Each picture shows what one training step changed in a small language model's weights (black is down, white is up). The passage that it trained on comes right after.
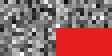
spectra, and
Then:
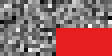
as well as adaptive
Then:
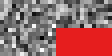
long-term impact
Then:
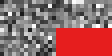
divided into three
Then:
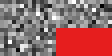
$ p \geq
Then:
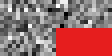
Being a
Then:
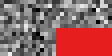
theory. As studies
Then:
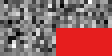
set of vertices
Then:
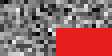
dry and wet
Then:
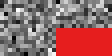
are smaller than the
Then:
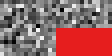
power series in the
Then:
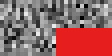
language contacts of
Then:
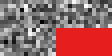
flow through the
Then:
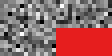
than two. We
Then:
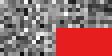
Now, let
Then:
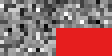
} S \Rightarrow
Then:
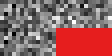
this column;
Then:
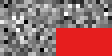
$\omega$ is
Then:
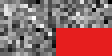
asymptotic formulas describing
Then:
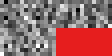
more robust, fact
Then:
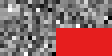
I especially thank
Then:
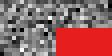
exponential type by zero
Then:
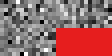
J}$ is an
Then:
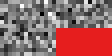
check if the
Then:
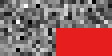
iterations because each
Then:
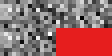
DPT refers to
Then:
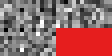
later time instead,
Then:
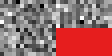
0 II T,
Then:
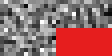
internet connectivity
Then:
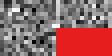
zones, traditional
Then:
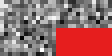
of N, P
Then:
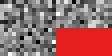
on static user
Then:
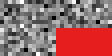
G)$ is independent
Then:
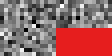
known competing financial
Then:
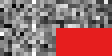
and implementing transition
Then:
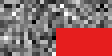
authentic instruments and
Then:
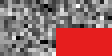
One way to solve
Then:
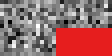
set of complex numbers
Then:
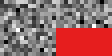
\Gamma)$ is
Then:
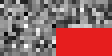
applicability of the
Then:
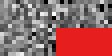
fulfilled and
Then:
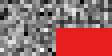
in Melanau
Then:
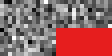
activity neither at
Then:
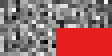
and to exactly
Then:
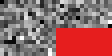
at the position of
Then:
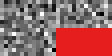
converter to work
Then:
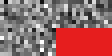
the United
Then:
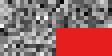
examples, while a
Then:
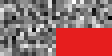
to distinguish the larger
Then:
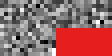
assumed to be equals
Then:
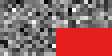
disrupts the
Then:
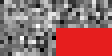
of Basic
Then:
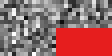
of coordinated
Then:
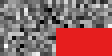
controls groups
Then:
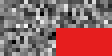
the colony
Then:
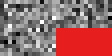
first apply the
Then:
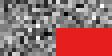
p.5 de
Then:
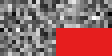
the state and its
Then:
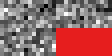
It does not occur
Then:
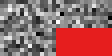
a rigorous
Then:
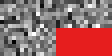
with the homogeneous boundary
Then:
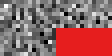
tails. In
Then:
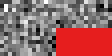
be noted that large
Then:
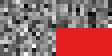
physical characterization can
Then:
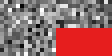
and declarative
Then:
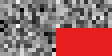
use patterns, such
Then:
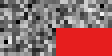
there will always be
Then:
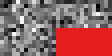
between class size and
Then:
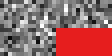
some estimates uniform for
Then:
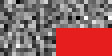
models relying on
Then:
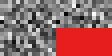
the study area.
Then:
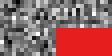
no paths of length
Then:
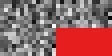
technology during near
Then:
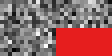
the following commutation
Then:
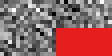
integration by parts along
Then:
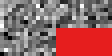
strategy, plan,
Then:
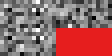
boundary condition for the
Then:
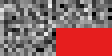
to its underlying
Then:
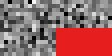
mm. Inner
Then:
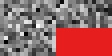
algorithms can be considered
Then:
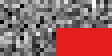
system 3.
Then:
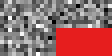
We see from
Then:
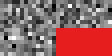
its part in
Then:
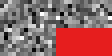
employed in this
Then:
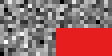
is in full operation
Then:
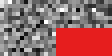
et \; n
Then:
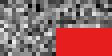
from MFIs
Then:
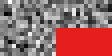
animal. The
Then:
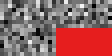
of market participation and
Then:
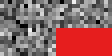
is the embedding
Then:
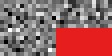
of the data.
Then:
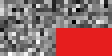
processes each with initial
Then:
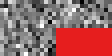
The PDT technique
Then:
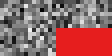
seen that the inner
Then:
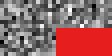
in combined plastic
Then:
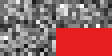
descriptive information has
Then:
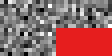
human impacts on
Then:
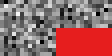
was also discussed in
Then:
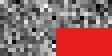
Inside this
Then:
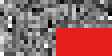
flows intensity, becomes
